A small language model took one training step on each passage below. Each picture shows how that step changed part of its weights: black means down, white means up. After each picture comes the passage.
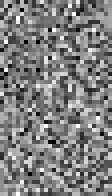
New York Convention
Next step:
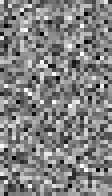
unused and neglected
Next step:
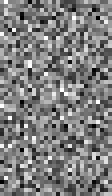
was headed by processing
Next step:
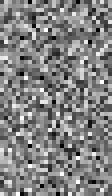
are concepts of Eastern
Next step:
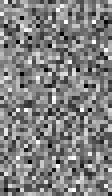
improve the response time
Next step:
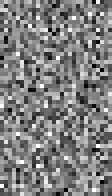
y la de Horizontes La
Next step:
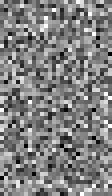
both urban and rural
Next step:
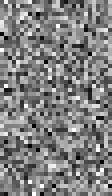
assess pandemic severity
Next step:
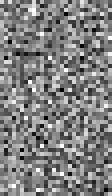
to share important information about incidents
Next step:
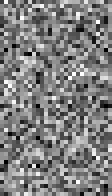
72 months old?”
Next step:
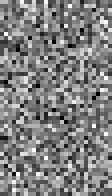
combination strategy has the potential
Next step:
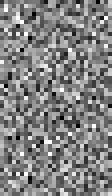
of increasing complexity
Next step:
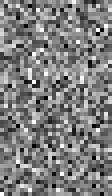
into your GIS folder,
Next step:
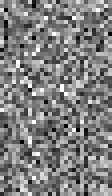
mixture, by characteristics of
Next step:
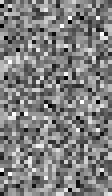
Russland schlagen
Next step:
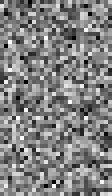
literatuur hebben
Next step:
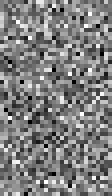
believably correlates
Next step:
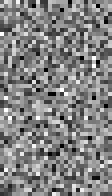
is the ability to interact human
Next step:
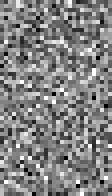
the among university of Ibadan
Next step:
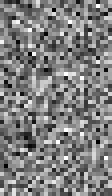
type: Retrospective
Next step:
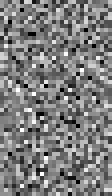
without disabilities, educational
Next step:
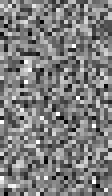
their demands [1].
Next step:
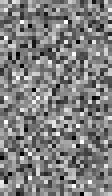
Les perspectives de cette
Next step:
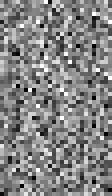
of the total sample (67 out of
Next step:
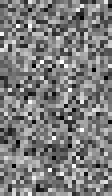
software, and the means
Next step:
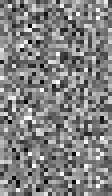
varying severity.
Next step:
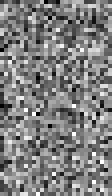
make it a diagnostic
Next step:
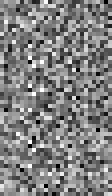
and lice, can also cause human
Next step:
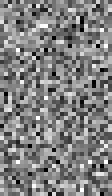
ádebiyatlar: 1.
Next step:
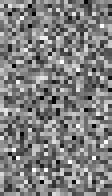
of resources and organization of
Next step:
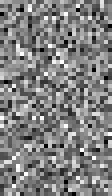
the problems stacked away
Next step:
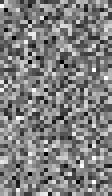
from risks. During the development
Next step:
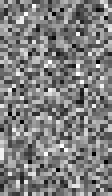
L plates and the connecting
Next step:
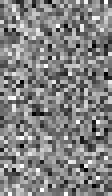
normative dissonances
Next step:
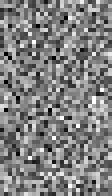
which motivate them. This
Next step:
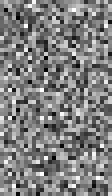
certain terms. Her
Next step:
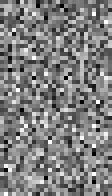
the key challenges of
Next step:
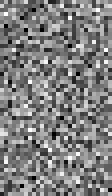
of the pilot system which itself
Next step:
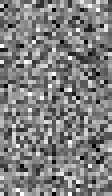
indicated that saline challenged
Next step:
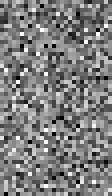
pre tests of both groups in
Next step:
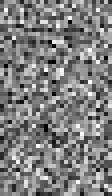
Tribunal de Contas
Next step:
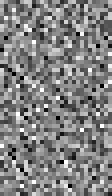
ВБН является
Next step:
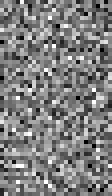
Philippines ranked
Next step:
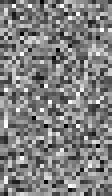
hisoblangan solishtirma
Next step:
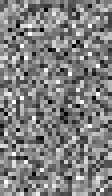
s existenciálnou
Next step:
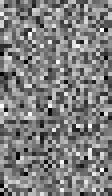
научных трудов.
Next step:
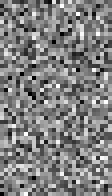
cryptosystem forces the
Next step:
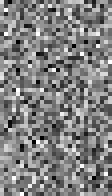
melt. However, in most
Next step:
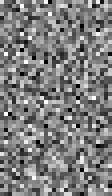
association with different clinics and
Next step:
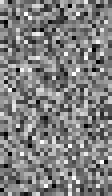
general public (unless they are
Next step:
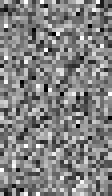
o valor da habitação é
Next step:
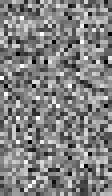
care va intra în vigoare
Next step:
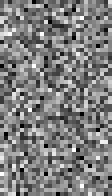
Borelli, le cui
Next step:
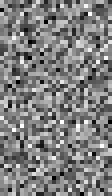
for any odpu -
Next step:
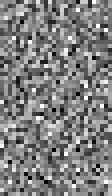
em razão dos diversos
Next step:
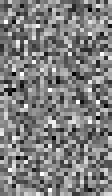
plus voting logic
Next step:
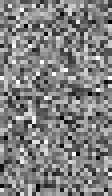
status and quality of
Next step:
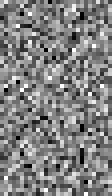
como parte de uma dieta
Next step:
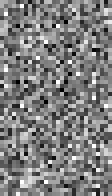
the main crop (115 d)
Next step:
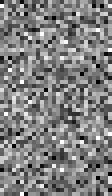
stator surface in the
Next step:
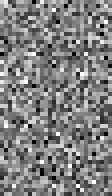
scalar function that acts as a
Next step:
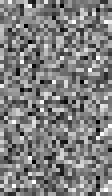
2). The first step in the
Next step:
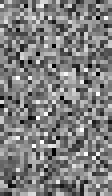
3, Article number:
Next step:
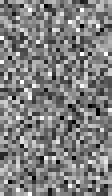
data or materials scientists using
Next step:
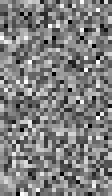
preferentially expressed in
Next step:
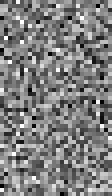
soni 100 mingdan
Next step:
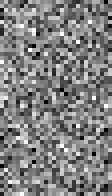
values of the lanthanide
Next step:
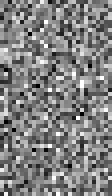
In this case, practices with
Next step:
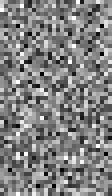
concerns. Competing
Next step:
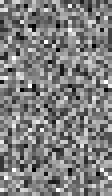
in automobiles), and
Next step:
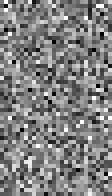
Economies: Limiting the
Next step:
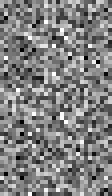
interpreted by Georg
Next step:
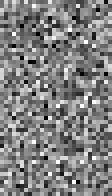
coincide plenamente con la
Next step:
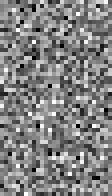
since 1996 is an integrated approach
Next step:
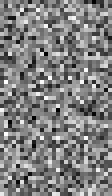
yumush yo'q.
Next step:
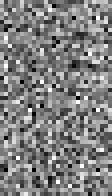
xos yangi turmush
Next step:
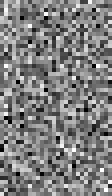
up to nomadic and
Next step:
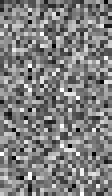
are only labeled with the
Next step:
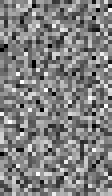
Feed // *Aquac
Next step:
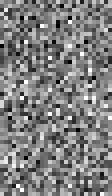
uning vazifalari
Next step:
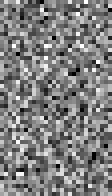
readiness of schools to
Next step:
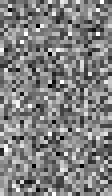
Y.f.d ilmiy
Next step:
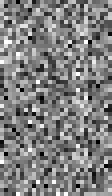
разной мощности
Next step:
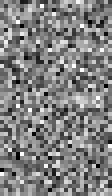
topgan. Tashkiliy
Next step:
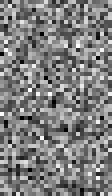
this paper; 1)
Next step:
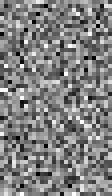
descriere amplă situația
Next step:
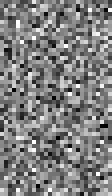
Q. Han, B.
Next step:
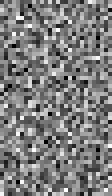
- Falcón, B.
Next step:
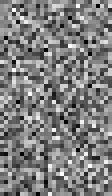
successfully completed by the
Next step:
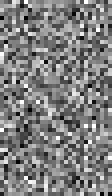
regenerating vegetation.
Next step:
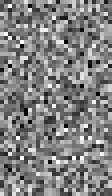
Grid Renewable
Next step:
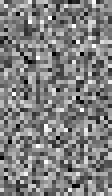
PRB assignment success
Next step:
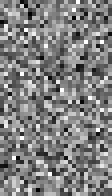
Verläufen der
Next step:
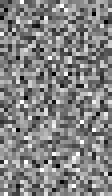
the II International Conference
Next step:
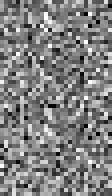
o'rganish ESP
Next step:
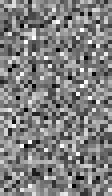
resources before commencing
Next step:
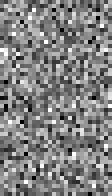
potentially be fatal in a
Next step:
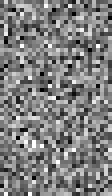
pilotis. Os
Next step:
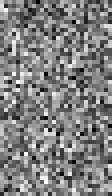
a starting point of
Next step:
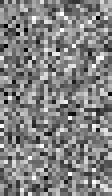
speed, Mbps 82
